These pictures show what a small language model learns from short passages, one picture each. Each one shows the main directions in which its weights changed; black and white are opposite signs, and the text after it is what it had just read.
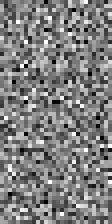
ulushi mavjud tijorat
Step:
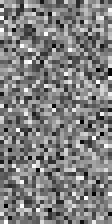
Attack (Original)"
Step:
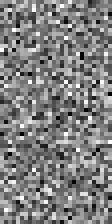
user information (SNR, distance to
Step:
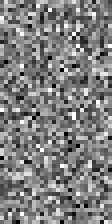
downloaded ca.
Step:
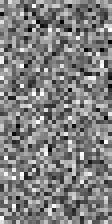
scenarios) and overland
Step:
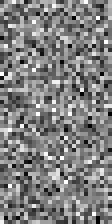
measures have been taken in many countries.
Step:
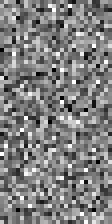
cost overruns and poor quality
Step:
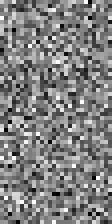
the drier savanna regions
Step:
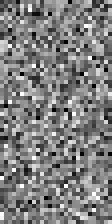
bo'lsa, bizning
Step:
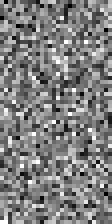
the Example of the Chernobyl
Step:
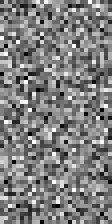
y| \end{aligned}$$
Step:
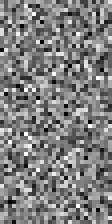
і «монашка».
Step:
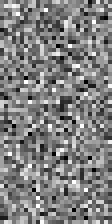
allows achieving an unbiased
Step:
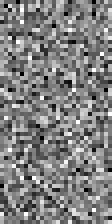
takidlashimiz joizki,
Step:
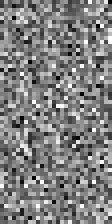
Ikki tomonlama kurash
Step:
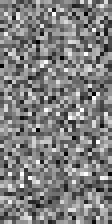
ta'limtarbiyaga oid
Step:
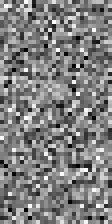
bahasa Indonesia di ranah
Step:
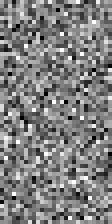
and drawings in this project are not
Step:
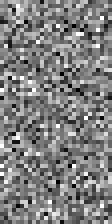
води в достатній
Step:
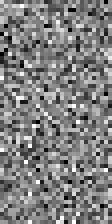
keltirilgan turlariga mos
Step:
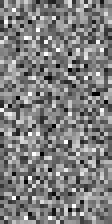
in one or more yield components. Drought
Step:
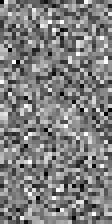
this part of the research we are examining the
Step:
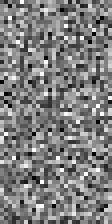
food (See Figure 3,
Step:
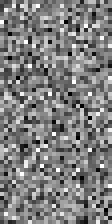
tushuncha doir har bir
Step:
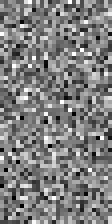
merusak syariat dari internal
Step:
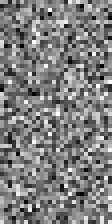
Gorp Toon, Smit
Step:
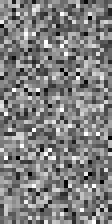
spirits in response to evil committed
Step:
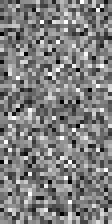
на стадии разработки и
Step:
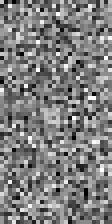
самим, но и его
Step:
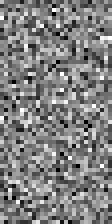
then its unavailability time interval is
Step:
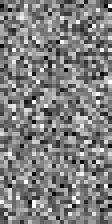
Business, Business Administration
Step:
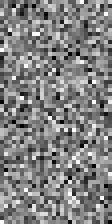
of solar irradiance for
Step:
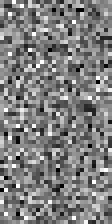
(E) tartibda olib
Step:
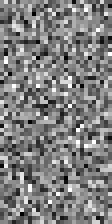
designed and modeled. The different applications
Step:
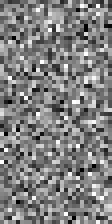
(1965) introduced an innovative
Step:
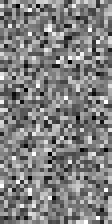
integral method. The crack tip opening
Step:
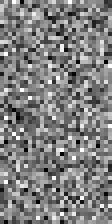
related to their shape: a dome is
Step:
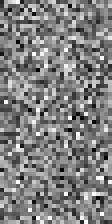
political power relations are visibly
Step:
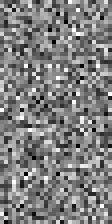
IV. EXPERIMENTS
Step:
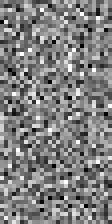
settling time and resistance against
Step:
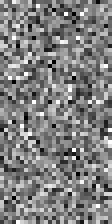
type settlement Total number Total
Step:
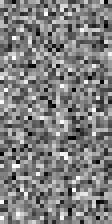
government The National Rabies
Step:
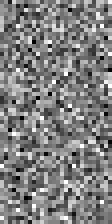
de óxido nitroso e
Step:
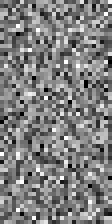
methods. Multicollinearity was
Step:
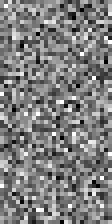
und dass sie weder
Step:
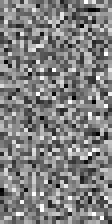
quantitative scales? In presenting
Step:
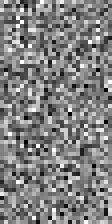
adsorbtsiya usuli
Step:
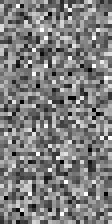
are many studies on the influence of this family
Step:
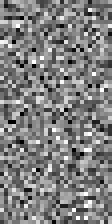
instrucción doctrinal. Hay una
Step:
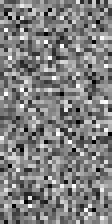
Konstitutsiyasi o'z
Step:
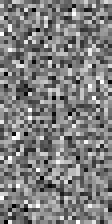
times a day. CANTAB
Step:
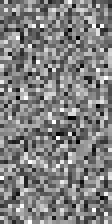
and expressed "deep concern"
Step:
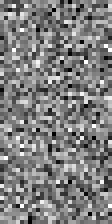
diminuído tônus
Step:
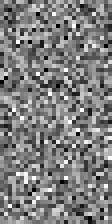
anuală a circa 130 mil
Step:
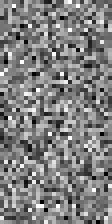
configuration Fig. 3 shows the layout
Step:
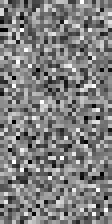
a desirable value and the weights could
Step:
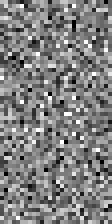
o‘ziga xosligiga
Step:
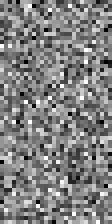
Ethics, Migration, and
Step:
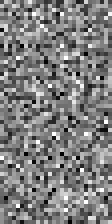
were excavated. The findings reveal
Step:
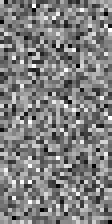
during downward ramping, the back
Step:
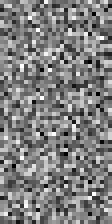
General Statistics Office in
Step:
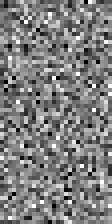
a material (as carbides in steels
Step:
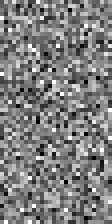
the performance of businesses. In addition,
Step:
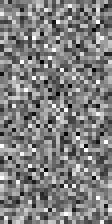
Ramamurty, U.,
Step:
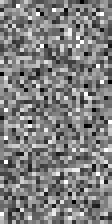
related to its accuracy and integrity through proper
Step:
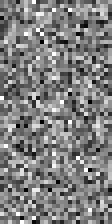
later and perceptually clearer
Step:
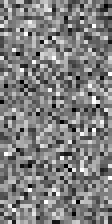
of dental materials to dentin is
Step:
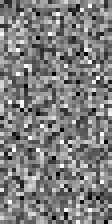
Шунинг учун; икки
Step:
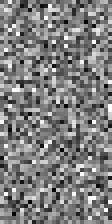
farqlanadi. Masalan,
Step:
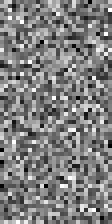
zoals die reeds in
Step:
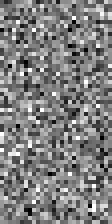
such as heavy metals and
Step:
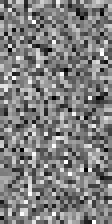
Enthusiastic audience at the
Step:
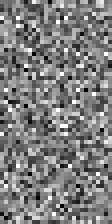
above 90%. Sequences obtained in
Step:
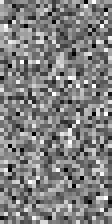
das usinas pasteurizadoras
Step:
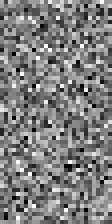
the methodology presented in [19] is the
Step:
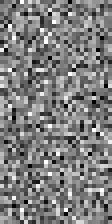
assessment; however, no specific physical
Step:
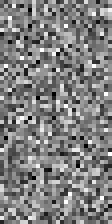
é de 235 mm, de xeito
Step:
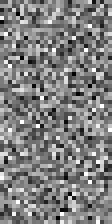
vizual taassurotlarini
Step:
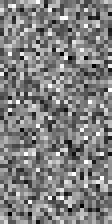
the observed rainfall accumulated
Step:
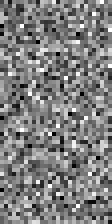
по Снятинському
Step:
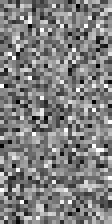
YOSHLARGA OID
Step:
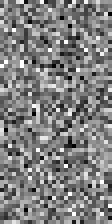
the case of nanosized rare
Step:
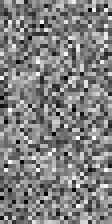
study by Mutua (2015). The
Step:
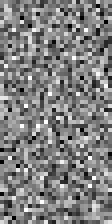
prognozga ko'ra,
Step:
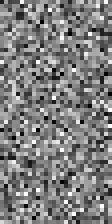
de aprendizado: o que é mais
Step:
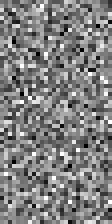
qism: a) **Psixologik
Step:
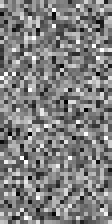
methods. In: Saltelli
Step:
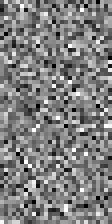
encargarían de la política
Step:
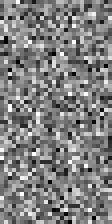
exothermic composition, parameters of
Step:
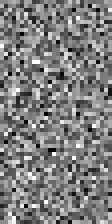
um lado e de outro, a
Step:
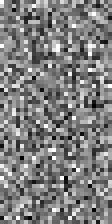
game more complex can be set up as a
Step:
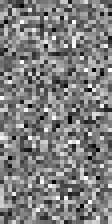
în societate” [The mission of
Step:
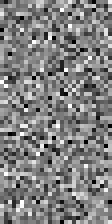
da neuromodulação por se
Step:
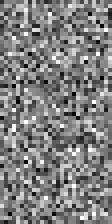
presents an offer for a B2E
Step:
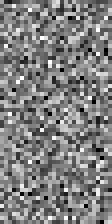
dolzarbdir. O‘zbek
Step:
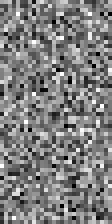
alveoli of the victim and
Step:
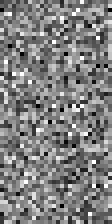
un nuevo estatus social,
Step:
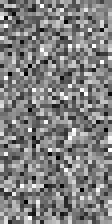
West Africa countries improves through
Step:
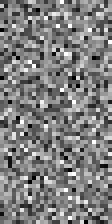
shear deformation, hence further
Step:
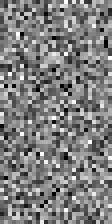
using transitional probability in order to
